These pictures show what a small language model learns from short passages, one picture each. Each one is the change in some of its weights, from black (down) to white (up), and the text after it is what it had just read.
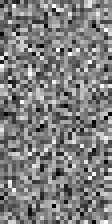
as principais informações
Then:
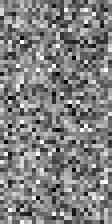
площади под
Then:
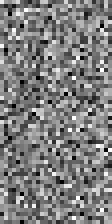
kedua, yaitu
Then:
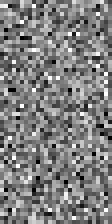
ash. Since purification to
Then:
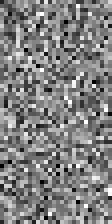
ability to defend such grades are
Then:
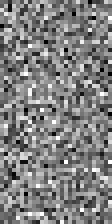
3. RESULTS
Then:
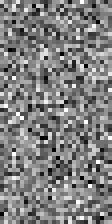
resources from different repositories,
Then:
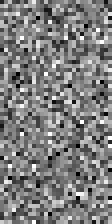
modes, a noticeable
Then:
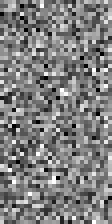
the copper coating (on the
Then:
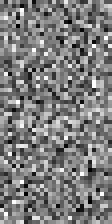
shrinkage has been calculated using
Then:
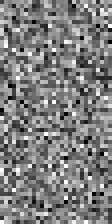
The minimum ionizing particle
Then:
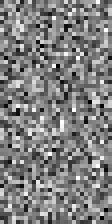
материалов [8].
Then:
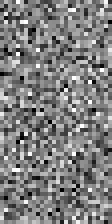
capacity (SIBC), was
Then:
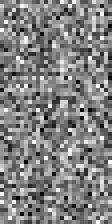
real-world ShipSG
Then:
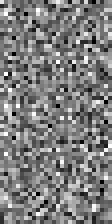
economia tributária.
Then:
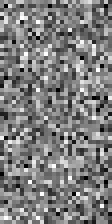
which is used for prediction of
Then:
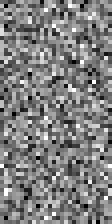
they feel like an active member
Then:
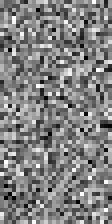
espacial de 0,12 nm
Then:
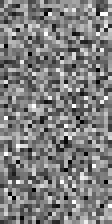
columns to be addressed,
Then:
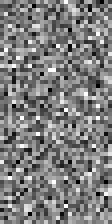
with the interpretative transport code
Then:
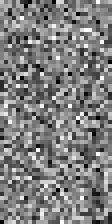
statistics) are explained in the
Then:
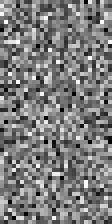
who received dental
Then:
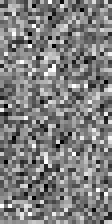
and, consequently, I
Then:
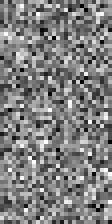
com atitudes questionáveis
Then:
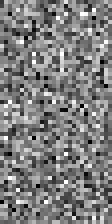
otro punto es el
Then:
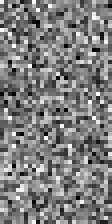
in the two groups. Both groups
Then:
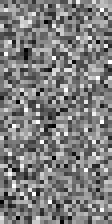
walls elasticity, the
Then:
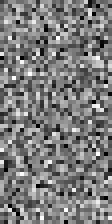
to better understand new information,
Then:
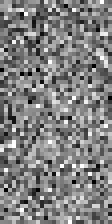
synthetic. A further
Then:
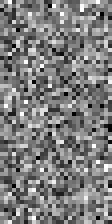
from the CTD and CAL.
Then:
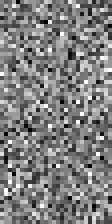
talabalar shaxsining
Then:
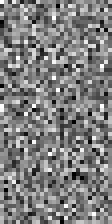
FSMU metodi,
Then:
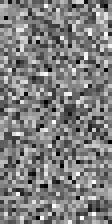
study was to evaluate the chronic
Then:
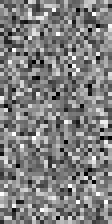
on the exact policy phrasing and
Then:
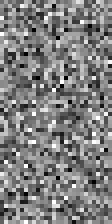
ZVEI (German
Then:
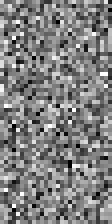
vary on the scale of the
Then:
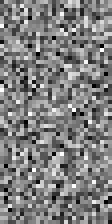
"Peculiarities of the use
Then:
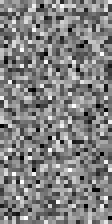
X_y \mathrm{S}_z]
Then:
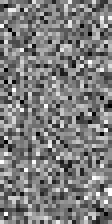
molecules are depicted in the
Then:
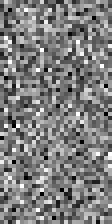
faith, therefore there can flourish
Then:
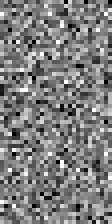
of the derivation can be found in the
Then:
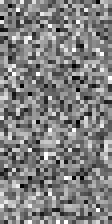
attacks [10] in the
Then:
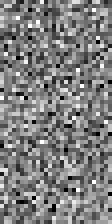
If energy production in it falls
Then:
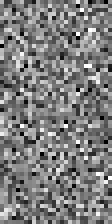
küme üzerinde
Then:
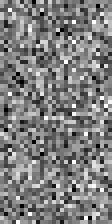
approximately linearly,
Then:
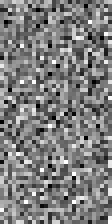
[13]. These reactions
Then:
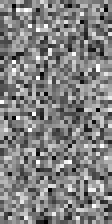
A qualitative phase analysis by
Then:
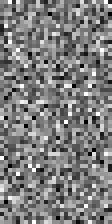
Economy #91
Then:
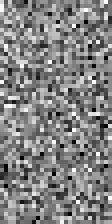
plot of k_{obs} vs
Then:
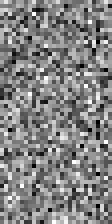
exponent that is smaller than for the
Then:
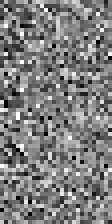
the symbols $f$,
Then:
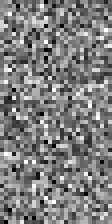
de la Comunicación para la educación.
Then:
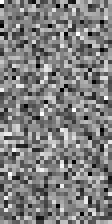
the higher surface energy in these positions
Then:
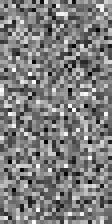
particles of a gas, whose
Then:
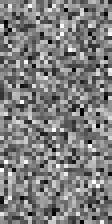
- erogene Zonen nicht
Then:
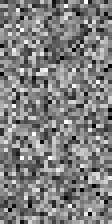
be thoroughly investigated as
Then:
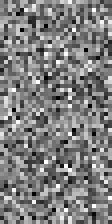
patients. Of 25 studies
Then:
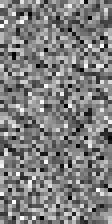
signos no verbales que se
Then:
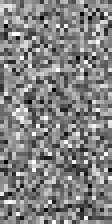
SINGLE data sets to their
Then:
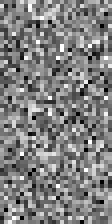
contrast to RF, which
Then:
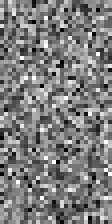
in the scene, eventually
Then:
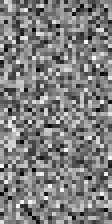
FDMs im Team. An
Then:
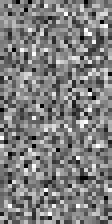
в прогнозованому
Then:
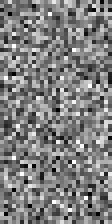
the CPU cooling fan.
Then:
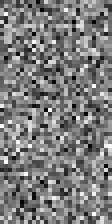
and spring respiratory
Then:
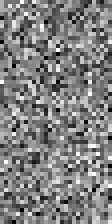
has not yet been thoroughly
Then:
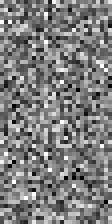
seja, nas contas de
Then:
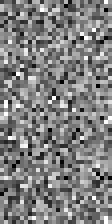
is defined in a Cartesian
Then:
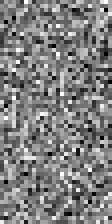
pro Tag maximal 172
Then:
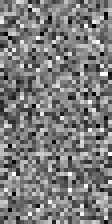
absolute reference frame.
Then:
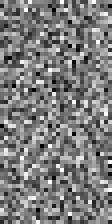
$\sim 5^\circ$ for
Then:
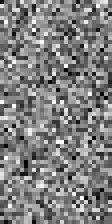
of stochastic calculus,
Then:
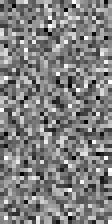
orchard in plastic envelopes
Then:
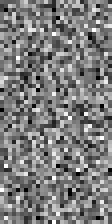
period from January 2022
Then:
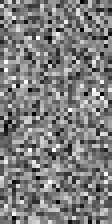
ultrasound examination to assess the
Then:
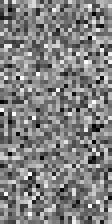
Hydrogen bands are
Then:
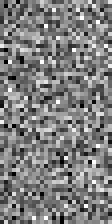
risk monitoring.
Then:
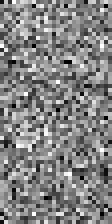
R.G. Voprosy
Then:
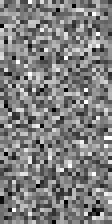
from the senior centers, we
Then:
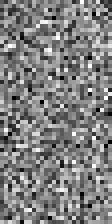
the Hamiltonian of the
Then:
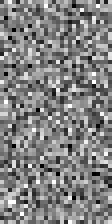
procured. The column used
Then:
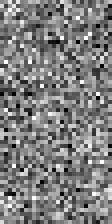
are associated with outflows.
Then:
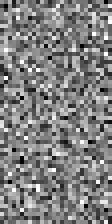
must save and reject disclose
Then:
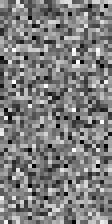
decay model and null model with 2
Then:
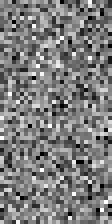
only rigorous free energy calculations
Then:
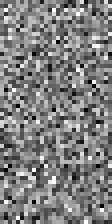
Istiqloq davri
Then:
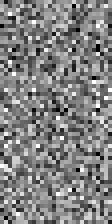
along with Bhurivasu and
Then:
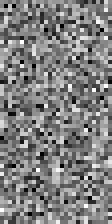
are classified over five
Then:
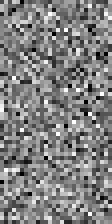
for large enough detector resistance
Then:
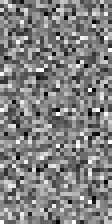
T47d Breast Cancer
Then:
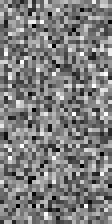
*The Measurement Of
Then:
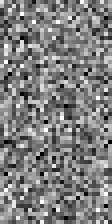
ascertain the workability of the developed
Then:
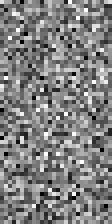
there are no conflicts of interest
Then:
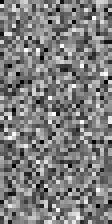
length for reuse if a
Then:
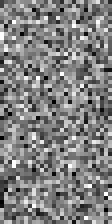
length of stay by hour of
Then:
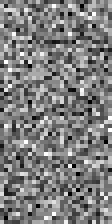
not to feel cut off.
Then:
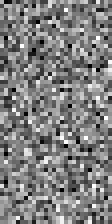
drive voltage. For a
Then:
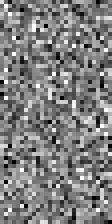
might be able to reconcile
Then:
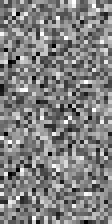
of 1563 selected for these
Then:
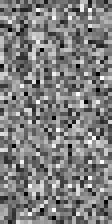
soft hybrid fan case.
